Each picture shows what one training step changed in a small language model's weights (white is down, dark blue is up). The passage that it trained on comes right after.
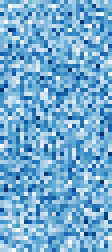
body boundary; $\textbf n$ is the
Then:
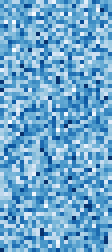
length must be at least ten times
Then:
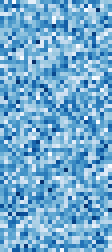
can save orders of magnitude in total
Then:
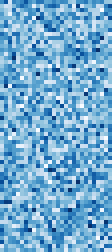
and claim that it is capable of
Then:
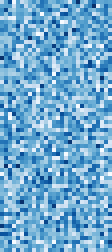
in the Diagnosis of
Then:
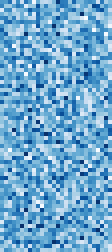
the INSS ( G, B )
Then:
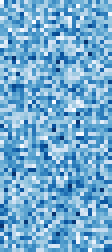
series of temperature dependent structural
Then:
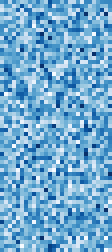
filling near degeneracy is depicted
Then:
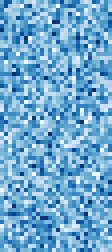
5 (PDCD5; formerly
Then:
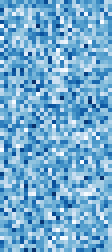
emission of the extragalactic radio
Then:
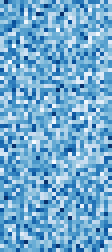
expressions reveal that the value of
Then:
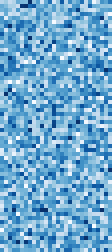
when $\mathbf{n\neq m}$,
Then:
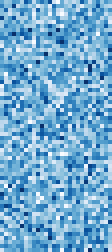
on the formation energies and transition
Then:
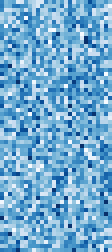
noisy backbone, matching the
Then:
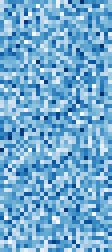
the $s2$ branch line in the
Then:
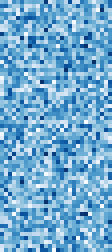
(SMC) MS are all well
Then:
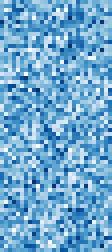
temperature dependences of the resistivity are
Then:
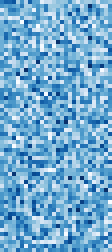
obtain the dispersion relations for the model described
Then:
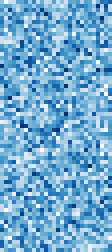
our understanding, at least the following
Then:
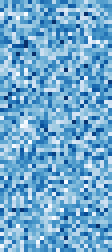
respectively. As a figure of merit for
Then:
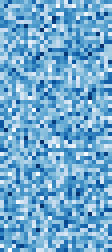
and the ordering of the parton shower.
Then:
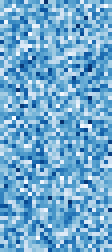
will be a custom sPTFE
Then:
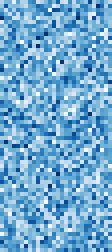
get much better results as the physics
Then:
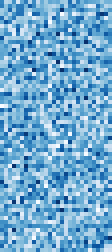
more effective and transferable compared to
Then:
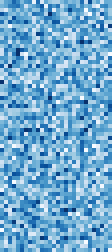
computational efficiency of NQS. In
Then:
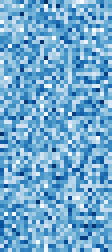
in the kitchen, and in the
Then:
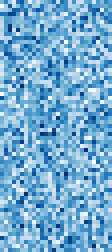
component. Most distributed
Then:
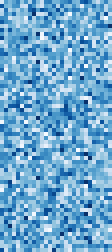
combine CMB, 2dF and
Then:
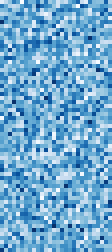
term for the single interval entropy is a
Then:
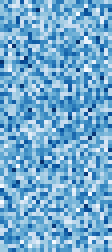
of the fermion operators one can get
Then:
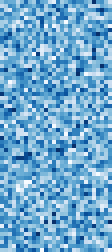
In fact, looking again at
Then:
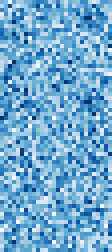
field in the J band (theoretical detection
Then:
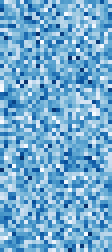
for the extremal black hole
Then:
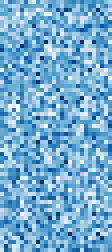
interface phase. \begin{figure}[t]
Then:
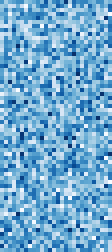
answer level accumulated more
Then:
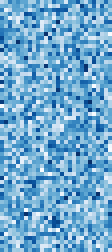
on the long (overdamped)
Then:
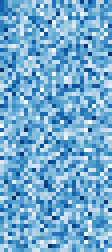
observed by APOGEE DR17.
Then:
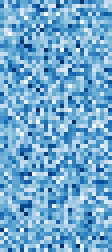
\in \mathcal{C}_j}}
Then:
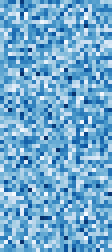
In other words, the requirement of
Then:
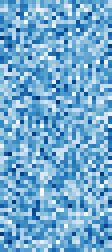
under the model variations with a separate
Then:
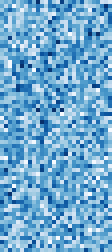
attention. Bounds on parameters of
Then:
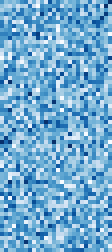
the left future boundary of the
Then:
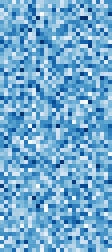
are CCKBOs. In
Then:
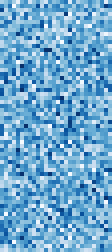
stomach, and bladder).
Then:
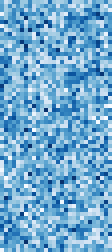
first common envelope evolution. The
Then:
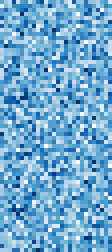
zone. \section{Biomimetic
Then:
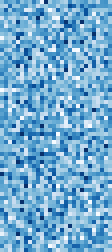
quark-gluon plasma for a
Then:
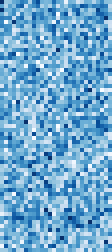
our group has recently introduced the
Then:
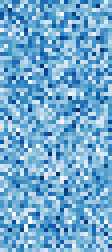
two populations are fixed by,
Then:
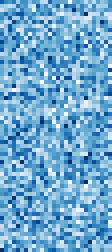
for more details). \section{2D
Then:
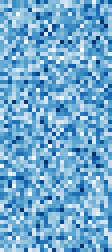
at solar radius and radial surface mass density
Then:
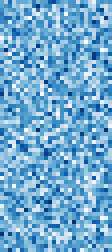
of Excellence program (project
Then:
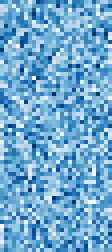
a function of the gate voltage for
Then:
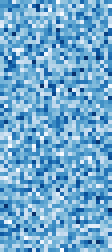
the radial direction to the left in the
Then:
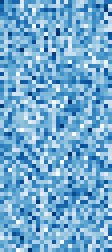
older age can also have an
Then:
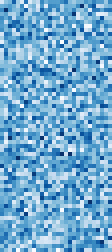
the total obstructions $\obo$ to
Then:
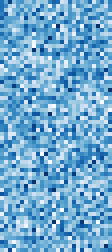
similar setting for outlier detection.
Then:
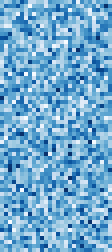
commonly known as hard probes,
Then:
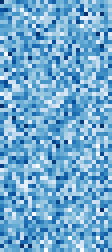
than the latter. Thus, if the
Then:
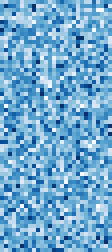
energy of at least $500$ GeV
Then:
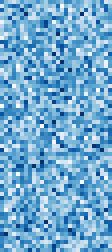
plate AP monitors the ratio of
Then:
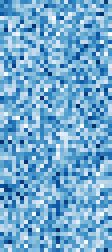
relative to the vacuum level $\rm
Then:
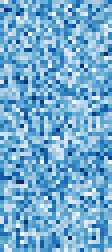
or provide hints for the scenario
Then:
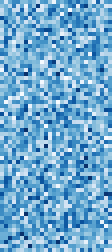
SrO-terminated interfaces
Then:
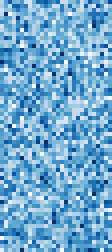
effects allowing for real-time operation with time
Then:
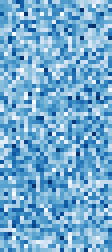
matrix structure and allows for the expansion in
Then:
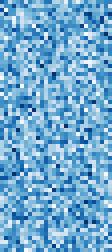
spirit. Here our ban on
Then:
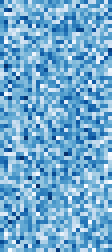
first phase of the burst would be
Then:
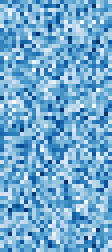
and challenge of strongly correlated
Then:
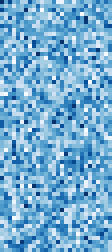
E2E and do not require a
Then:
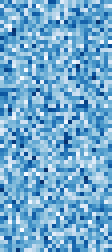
exact value depends on the not fully
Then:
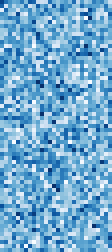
at three different temperatures – 155
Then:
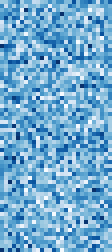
powered by illumination
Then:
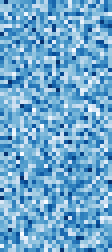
are specially indebted to
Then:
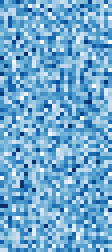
whenever a (chiral primary)
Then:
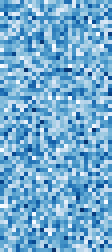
denote the operator for spatial translations.
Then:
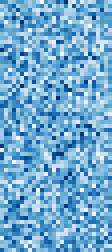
higher than that derived by A'Hearn
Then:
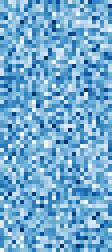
with preemption supports, which can
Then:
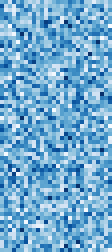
if in addition $b_{i,k}
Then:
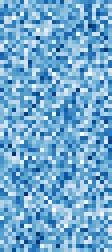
derived here. Using this power-law
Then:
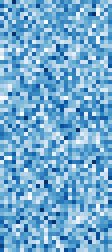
possible particle heights given by the gap
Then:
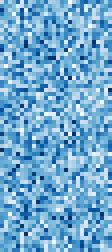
which extends the moduli space by
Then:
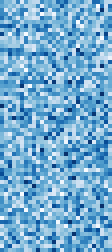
for $r$ much larger than the range.
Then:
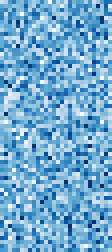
the FUV because of the power issues
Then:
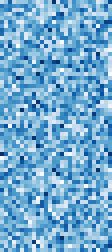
trigger (and clock for ADC
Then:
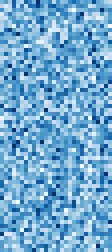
In principle, one can now calculate
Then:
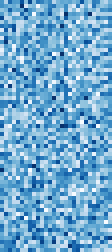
approaches for improving hallucination
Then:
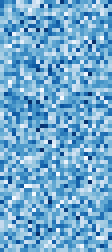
-B_0 z \sin\theta
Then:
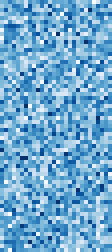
only the residual global gauge
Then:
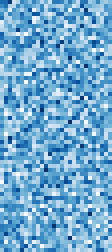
the ferromagnetism, but it
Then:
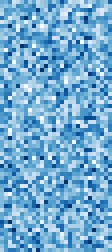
fashion as \ROSAT. In
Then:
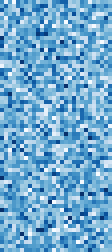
of AI-based competition.
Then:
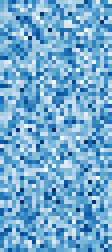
field through $G_{mn}$. (b)
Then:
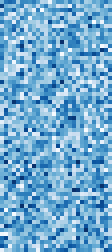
state-of-the-art models, as well
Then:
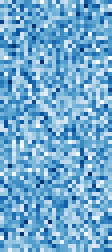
can be associated with a parameterized mobility or
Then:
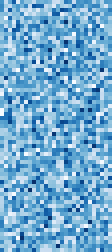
[a] School of Information
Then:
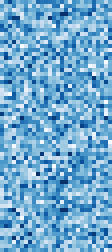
divergences, let us
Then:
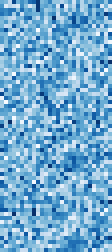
information occurs only in the process of
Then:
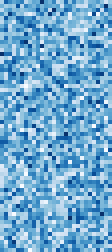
training. Given an input
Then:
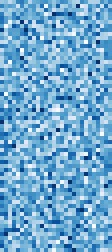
the Schr\"odinger's equation
